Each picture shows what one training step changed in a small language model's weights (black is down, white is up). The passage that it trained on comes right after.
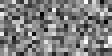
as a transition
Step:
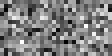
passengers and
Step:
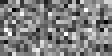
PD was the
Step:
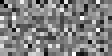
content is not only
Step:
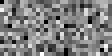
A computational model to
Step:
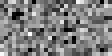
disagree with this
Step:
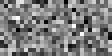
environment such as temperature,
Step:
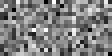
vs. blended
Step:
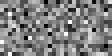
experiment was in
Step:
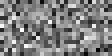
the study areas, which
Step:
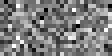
Danube and
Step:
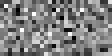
help with this.
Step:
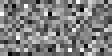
science has been
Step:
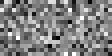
and YSB
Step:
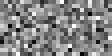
areas [14]. Figure
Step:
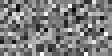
Agreements or
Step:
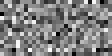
number 5 as the
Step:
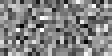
behavior at room
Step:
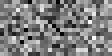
newly established
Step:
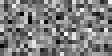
P. Day,
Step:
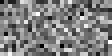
means to be
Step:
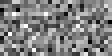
Ush na
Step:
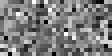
and urine samples
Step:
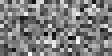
time and was associated with
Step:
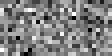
such step obtained under the
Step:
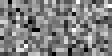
stakeholders such
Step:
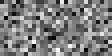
to rise because its
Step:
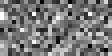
behavioral factors that
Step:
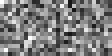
a septal
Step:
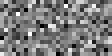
criterion of
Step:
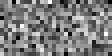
carbonation during
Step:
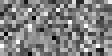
. τ is
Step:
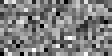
that are eaten
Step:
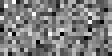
carrier density
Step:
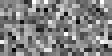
and a longitude
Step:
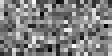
of its labour
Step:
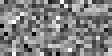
values of V_t
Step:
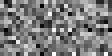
by photo
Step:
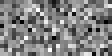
wide range. As
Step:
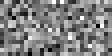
the DSMC
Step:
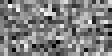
and financial
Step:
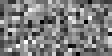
the lack of
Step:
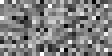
After completing
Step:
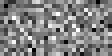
residential areas is
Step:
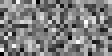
URG. This
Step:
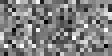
GPa and temperature
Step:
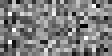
peace for the
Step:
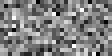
show that the sum
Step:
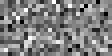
a long-run
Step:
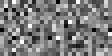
study was to evaluate
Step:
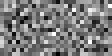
degree of factors
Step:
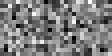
material from this area
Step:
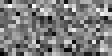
and sustainability of the
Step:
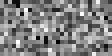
vitamins or
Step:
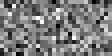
curing specification of
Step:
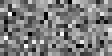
are not specific for the
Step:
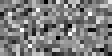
centers in Europe
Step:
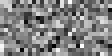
activists to risk their
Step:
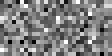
lifetime in
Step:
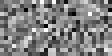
with the ionic
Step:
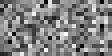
administration in
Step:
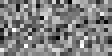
are very tough
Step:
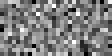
result output was
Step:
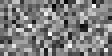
technology availability, and
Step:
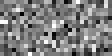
employees and the
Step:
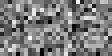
of this study, the
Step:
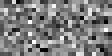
of the article
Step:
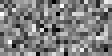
torture on
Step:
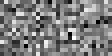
the rate of chemical
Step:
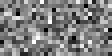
in regions with
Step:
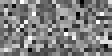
and the audience
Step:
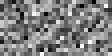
And how do
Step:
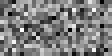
all participants in the study
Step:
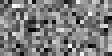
affective components which
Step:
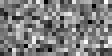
of directors as a
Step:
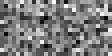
and implement targeted
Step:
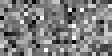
south close
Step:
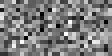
Transition of
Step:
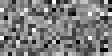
with experimental data.
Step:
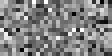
on a routine
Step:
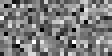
an instantaneous
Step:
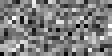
set “tube
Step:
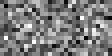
not addressed in their
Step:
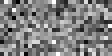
VSI that
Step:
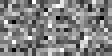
a candidate
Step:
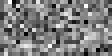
the propagation
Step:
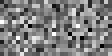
deeper one
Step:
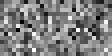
Our previous study
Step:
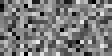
know about English
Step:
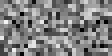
the intake of
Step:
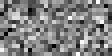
them a passion
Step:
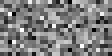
are useful for
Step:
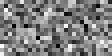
- Commercial
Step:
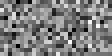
following points,
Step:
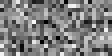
Boulders which were
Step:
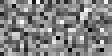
a Venere
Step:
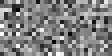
Province were
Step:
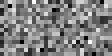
plotted over the
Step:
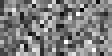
Drugs in
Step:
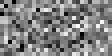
\Delta Fg
